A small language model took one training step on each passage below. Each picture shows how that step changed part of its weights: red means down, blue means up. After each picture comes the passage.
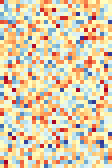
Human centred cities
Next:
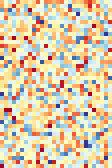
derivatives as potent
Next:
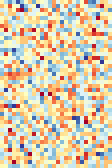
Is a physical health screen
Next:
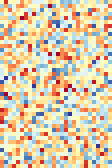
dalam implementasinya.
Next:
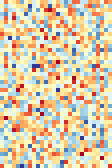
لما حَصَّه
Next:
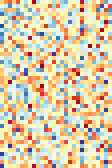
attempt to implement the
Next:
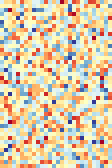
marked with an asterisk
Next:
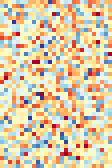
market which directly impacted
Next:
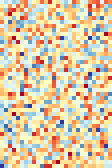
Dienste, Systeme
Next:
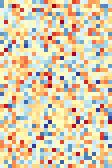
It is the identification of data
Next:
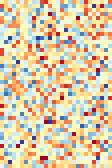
30" Begleitetes
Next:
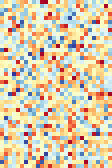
bit adder provides a group
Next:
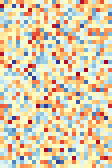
ligado? Eu não
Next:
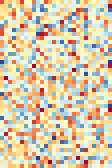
throughout the research process.
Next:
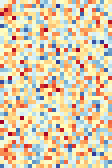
teaching of ATL skills
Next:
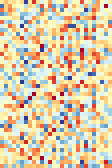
весьма значительного
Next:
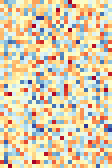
woman with dark skin
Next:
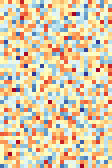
placing food orders,
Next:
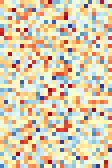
is easier for the
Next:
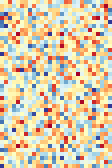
aniq fikrga
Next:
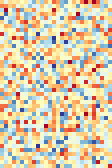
e embasados em
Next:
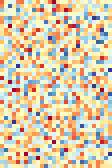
obtained from a kindergarten
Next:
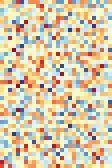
Storm water infiltration
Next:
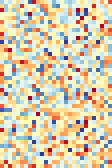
new simple-structured
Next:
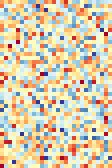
Fonte: elaborado
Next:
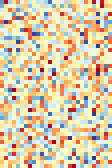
permittivity of the material inside
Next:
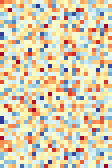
powerful tool to achieve
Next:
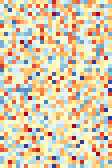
market by reducing the cost of
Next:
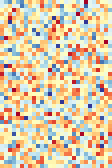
alternativas nas mediações
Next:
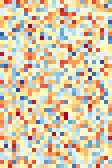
observed water and nitrogen to
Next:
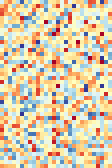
já terão feito a parte
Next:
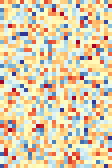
the formulations appear to have
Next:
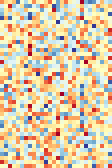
scheduler to understand the
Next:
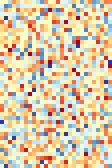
was calculated by (2). A
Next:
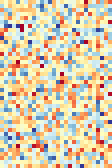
- Men - men -
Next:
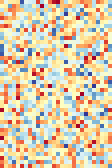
cada empreendimento
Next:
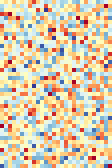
the training, validation and test cases
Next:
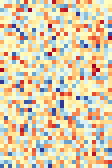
way - as involving 3D
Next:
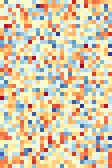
By changing the activities, teachers
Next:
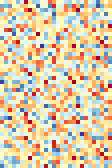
condições dos experimentos realizados.
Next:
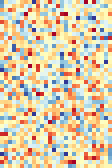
the embedded systems
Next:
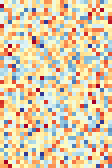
B cells), natural killer
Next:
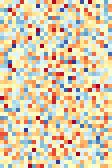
Pois os Estados são
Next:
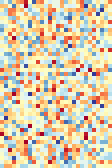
en las diecisiete
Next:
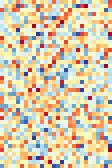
rating dynamics by considering the
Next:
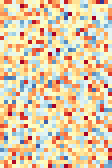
set of beliefs; it
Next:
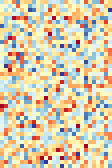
degeni. Elig
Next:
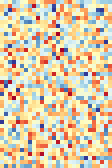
Figure 6. Significant
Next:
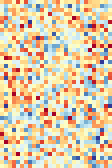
innovatsion texnologiyalarlar
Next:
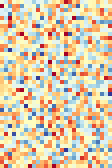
accepted outside of a
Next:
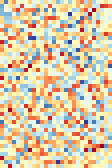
followed by chromatography
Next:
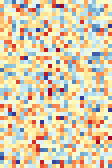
techniques. He can be
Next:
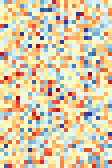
bir biçimde ortaya
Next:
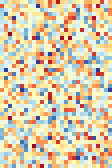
Documentation et qualité des
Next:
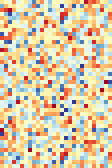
learnability and cognitive
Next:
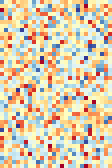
a dynamical Λ , provided
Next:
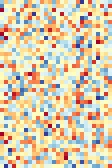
diversas formulações entre
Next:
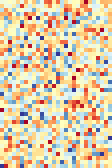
também ocorrer a
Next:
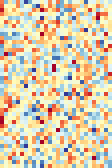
фактично не мала
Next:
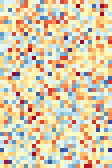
has been observed in small lakes
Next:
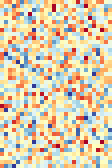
4. Axborot va
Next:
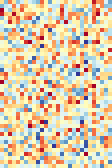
magnification (deionized
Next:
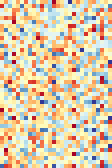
from the local rural areas in terms
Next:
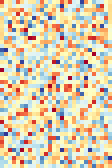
welke correctie
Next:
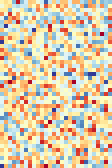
in their work, focused on
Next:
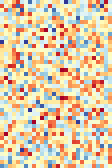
longitudinal population-based
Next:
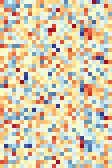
nuevo tejido
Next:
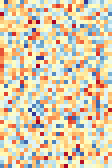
preparing this research article.
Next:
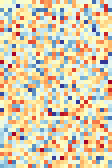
Bethlehem R,
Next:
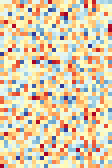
[16], chemically stable
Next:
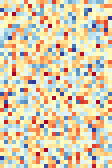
identity as Okin opines
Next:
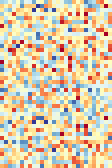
навыков в нашей
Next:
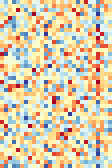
Es evidente que para que las
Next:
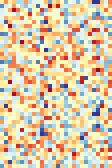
well management model was developed in
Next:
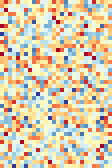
se les proponen nuevas
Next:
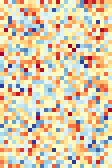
precíznosť a
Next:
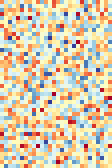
han publicado solamente 2
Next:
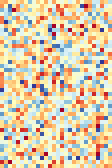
(Usami and
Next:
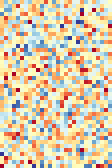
с ускоренным развитием
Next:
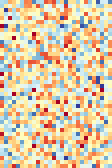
North Africa.
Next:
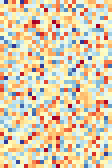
Moving forward, we
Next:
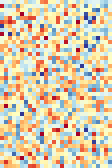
(2016), Electricity
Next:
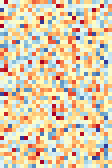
this field. The program aims to
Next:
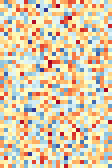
is chosen because it is the
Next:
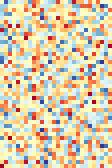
Rock Amusement Park and
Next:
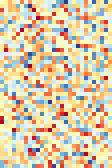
увеличение ξ
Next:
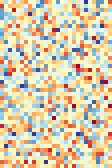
clinicians will interact with
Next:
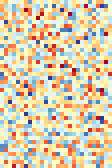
декаді липня
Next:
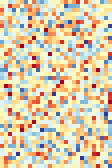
received signal); (ii)
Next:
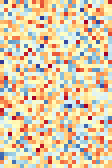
& Code of Practice on
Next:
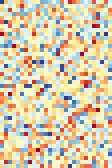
light transmitted through the
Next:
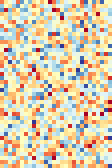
á la ciudad mas
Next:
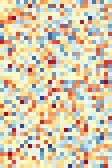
and integration into integrity
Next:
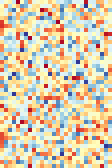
that can alter the meaning of
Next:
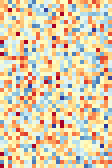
planetaria, digámoslo
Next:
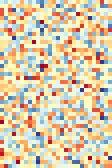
topadi. Boshqacha
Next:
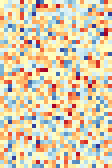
cohort. *American
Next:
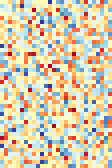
The statistically significant results for
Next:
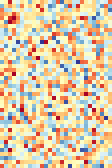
and SPSS version 23.
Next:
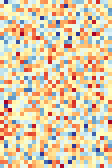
securely exchanged,
